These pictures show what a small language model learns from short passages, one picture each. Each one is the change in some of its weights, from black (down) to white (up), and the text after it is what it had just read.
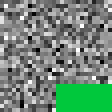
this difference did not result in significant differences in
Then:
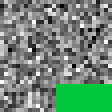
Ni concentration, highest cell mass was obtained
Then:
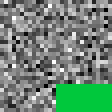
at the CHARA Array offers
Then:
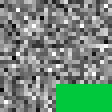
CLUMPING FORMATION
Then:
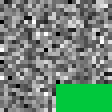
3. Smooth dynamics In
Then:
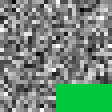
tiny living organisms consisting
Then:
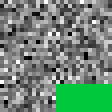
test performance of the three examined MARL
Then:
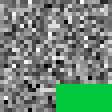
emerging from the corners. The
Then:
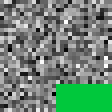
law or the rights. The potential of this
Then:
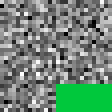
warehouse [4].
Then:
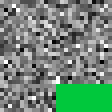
the use of objective administrative repayment
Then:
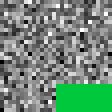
on the streets and water
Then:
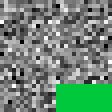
Associate Professor Department
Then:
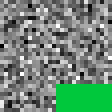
a negative influence on the caregiver's
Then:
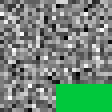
for more details) how events similar to
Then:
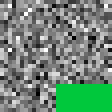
assumption of balanced development in order to
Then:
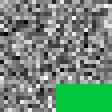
when admixed with the compound
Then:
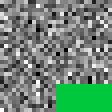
are also common among those suffering from
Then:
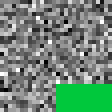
tool or merely an illusion of
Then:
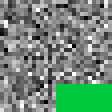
heat treatment at 400 °C for
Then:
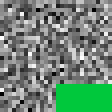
explained in chapter three, which also
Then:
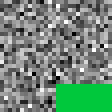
diseases by switching to the
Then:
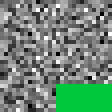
2.0 to Web 3.0 infrastructure
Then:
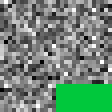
support or collaboration from other stakeholders, what
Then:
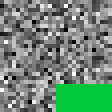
the top soil thickness at P1
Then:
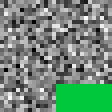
disorders, damage to the brain,
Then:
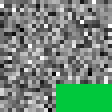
The American sociologist and
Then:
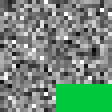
INFO Published: 06
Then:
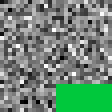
difficult to record the object's 2D
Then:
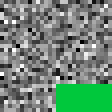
thesis on the growth trend of public investment
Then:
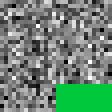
can be regarded as a call to
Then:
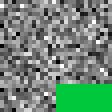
measured users' Task-Related
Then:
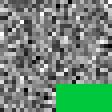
mean scores of the students for the same exam
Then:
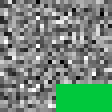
using the following: - Your
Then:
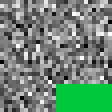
PT element, or the average value of
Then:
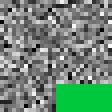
to innovative activities, especially patent
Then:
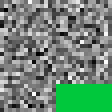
osteotomy in the
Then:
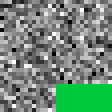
method with two step splitting method
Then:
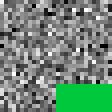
computer vision, pattern recognition,
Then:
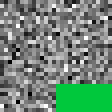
lecturer-centered learning to
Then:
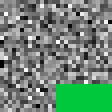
iron pegs to bind the
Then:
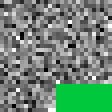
the flow in the weft direction it is
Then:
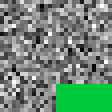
in negative the geometry of the same
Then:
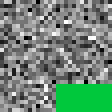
were incubated at 30 °C and
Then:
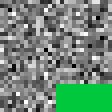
A P.C. Road,
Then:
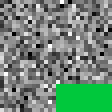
online presented on a website
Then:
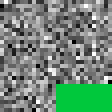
involves losing detail. To
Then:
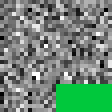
6(b) segmentation results with object
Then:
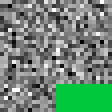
evaluate without human intervention. The decision
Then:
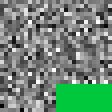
Aye Pwint Phyu
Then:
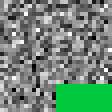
the Emergency Department but then
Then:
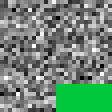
model is assumed and estimation algorithm is
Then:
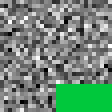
considered an important factor contributing to the
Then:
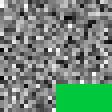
Cuong De as President and
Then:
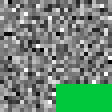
that centroid-based methods like
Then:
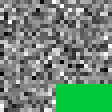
India's varied response to US
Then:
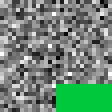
experience using micro-phenomenology.
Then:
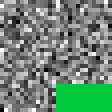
concurrent to Jamieson et
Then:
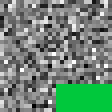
in eating”, because food not only
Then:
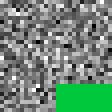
system to ensure effective protection of the population,
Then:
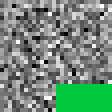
week. Obstetric and
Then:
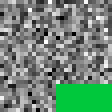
of potential, it has struggled
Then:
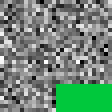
Keywords: *Candida
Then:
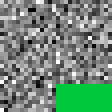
Monitoring, Reporting, and
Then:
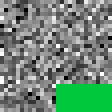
was used to assess the suggested model and
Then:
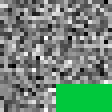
Journal of Transport Management.
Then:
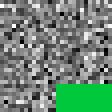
By revealing their own soft spots
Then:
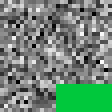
transmitted signal is reflected by the
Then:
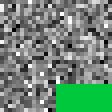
literals a, b are evaluated in
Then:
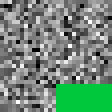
used in the present study. Artificial
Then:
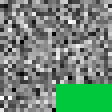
paper addresses and proposes a technique for
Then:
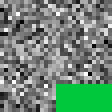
for downstream differential methylation
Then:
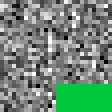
Facility in General*
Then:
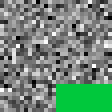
courses? - 2) How
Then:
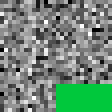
version of the playbooks support a
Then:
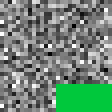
overnight when bright green
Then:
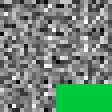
the state's official historical
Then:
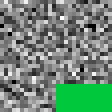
colour change (strong or weak
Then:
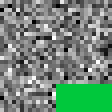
(EIA) study is required according
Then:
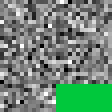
act as service providers to their customers.
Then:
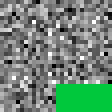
accepted by their families and
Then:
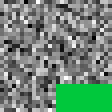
transport in Europe and are responsible for around
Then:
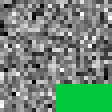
European association has stated that the
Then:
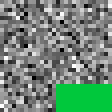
The pre-implemented PI
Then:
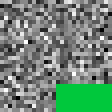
can be known and enjoyed
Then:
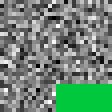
1: Inspect of s3
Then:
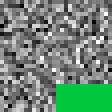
the Secretariat for
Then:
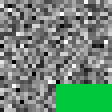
few years. One of them is a temperature
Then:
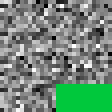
of negotiation, competitive
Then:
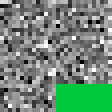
they have created. Target group:
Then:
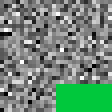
male) who played on teams
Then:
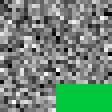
por Rui Antunes 5
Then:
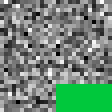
more reliable as compared to the
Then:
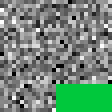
validity and reproducibility of the
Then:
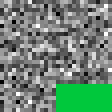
most expressive layers of language since they
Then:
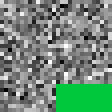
countries were India, Italy,
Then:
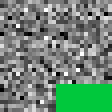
N. FIGGIS,
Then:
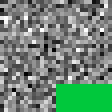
in addition to the neurosis dimension.
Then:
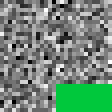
medicine. We hope that at the
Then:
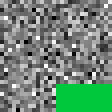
most 10 questions will be entertained by
